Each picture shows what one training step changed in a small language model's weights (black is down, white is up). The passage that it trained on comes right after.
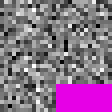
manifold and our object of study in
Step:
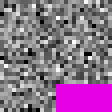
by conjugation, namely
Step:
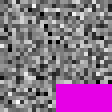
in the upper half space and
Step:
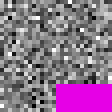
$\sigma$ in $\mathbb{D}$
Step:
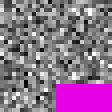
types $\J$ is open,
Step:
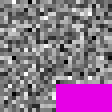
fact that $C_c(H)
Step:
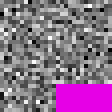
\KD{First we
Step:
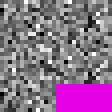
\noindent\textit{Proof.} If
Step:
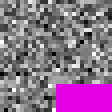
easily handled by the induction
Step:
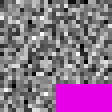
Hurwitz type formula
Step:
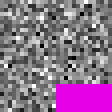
denoted by $\mathcal{S}$.
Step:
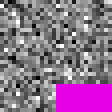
top and bottom face are
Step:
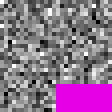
are $G$-good. Let
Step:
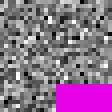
being counting measure on
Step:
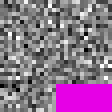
in (\ref{nce}) does not have
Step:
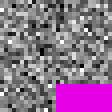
to draw some diagrams in order
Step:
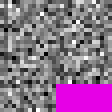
Therefore by applying the argument of
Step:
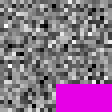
to the sampling of the
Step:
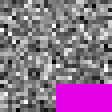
measure diffusion,'' {\em
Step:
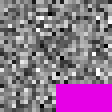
all }$s,t$\textit{
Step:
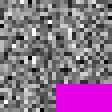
and replace $\omega$ by
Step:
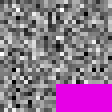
$\dim V = \codim
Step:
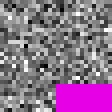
period length for a single
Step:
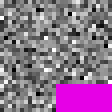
the best known value $\beta =
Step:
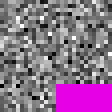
for our purpose, to study
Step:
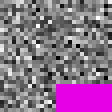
of the random diffraction grating
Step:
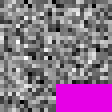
classes of novel, in which the
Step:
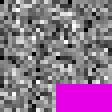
some phases may only have
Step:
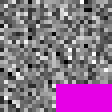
\end{align} where $v$
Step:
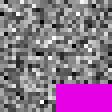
roots of an abelian
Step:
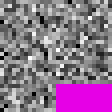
z)$ for every $z\in
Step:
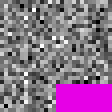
come in two stages:
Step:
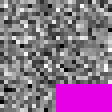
for forced convection. A
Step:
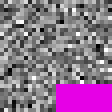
and $Arn-int_s
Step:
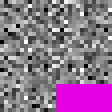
\atop 2}\right]\times
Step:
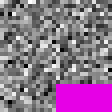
in which there is at most one morphism between
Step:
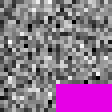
{\em On weakly symmetric
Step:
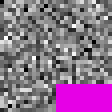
This calculation is shown in
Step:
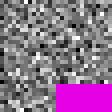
is also well-conditioned even for
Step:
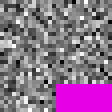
extend or adapt the constructions
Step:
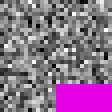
series of numerical
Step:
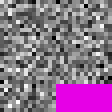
closed sets in the extended
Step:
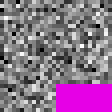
side here almost real for
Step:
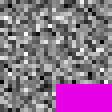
for quantile regression is
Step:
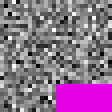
an explicit Picard category. The
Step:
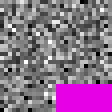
$\xi$ and $\eta$ that can
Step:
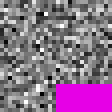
of applications in human
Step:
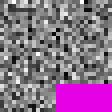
\end{equation} Note that
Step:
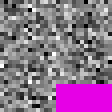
- t - \beta$ (see
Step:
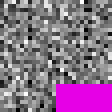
\end{align} Now,
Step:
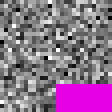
giving a negative answer to
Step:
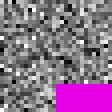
hbd_MG} and
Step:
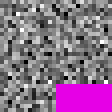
a weighted homogeneous
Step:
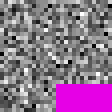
in } \Omega^{\varepsilon},\quad
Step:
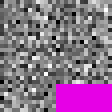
linear constraints. Following
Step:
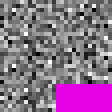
[Step 5.] We bound the
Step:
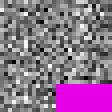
seven or more vertices but not in
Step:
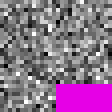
2) We establish the strong
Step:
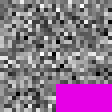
the two main ingredients
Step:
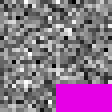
subgraph of the hypercube can
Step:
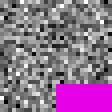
such that if $$ H_1=\langle
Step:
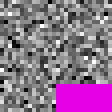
Il existe une constante
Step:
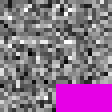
conditions, other boundary conditions are reflected
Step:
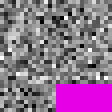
Using the decomposition (38)
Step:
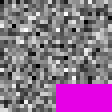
whose circuits are the
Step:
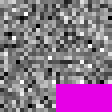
coverage. The interdictor's
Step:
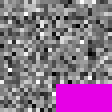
the Chern character of the
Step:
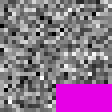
is contained in different contours.
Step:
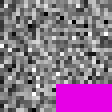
{\it Proof}. On
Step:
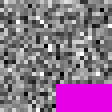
counting integral points on the
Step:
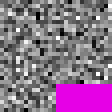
m\le\gt n$
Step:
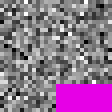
{8 \sqrt 2\over
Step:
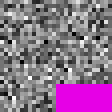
the reduced dynamics in normal form
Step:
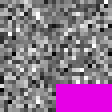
des alg\`ebres de
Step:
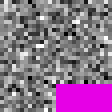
positive times. At least in
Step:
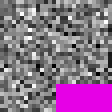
hypothesis, there exist
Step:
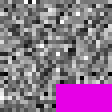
square knot, $k_3
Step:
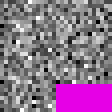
the system evolves under that
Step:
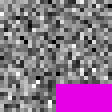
is piecewise linear in
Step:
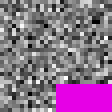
a single query of the
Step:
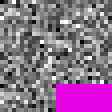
linear maps between operator systems, we use
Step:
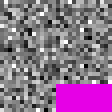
\end{eqnarray} Reasoning
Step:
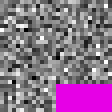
case the solutions $u\in
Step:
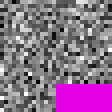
representations of $\Pi_{\lambda}$.
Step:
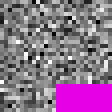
Both with FEMM and
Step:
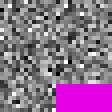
\begin{array}{rl} \{
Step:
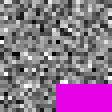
$n$ is a partition of
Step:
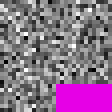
it may require the development
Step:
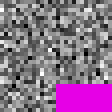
composition map and $\I$ denote the
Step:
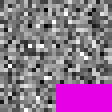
projective (or injective)
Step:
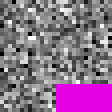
last factor). The presentation of
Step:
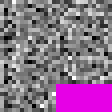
are equivalent each other. Thus all the
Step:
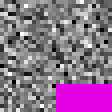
equality% \begin{equation*}
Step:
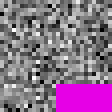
$p$ dividing
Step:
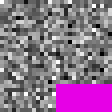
for all $l$ and $u$.
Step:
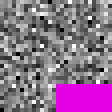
we mean the bilinear map
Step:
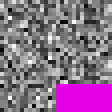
Take $f \in
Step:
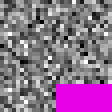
entre $Newt
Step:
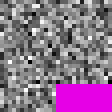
$k\leqslant i$ then
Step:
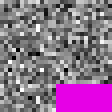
1]\rightarrow D.$ \medskip We
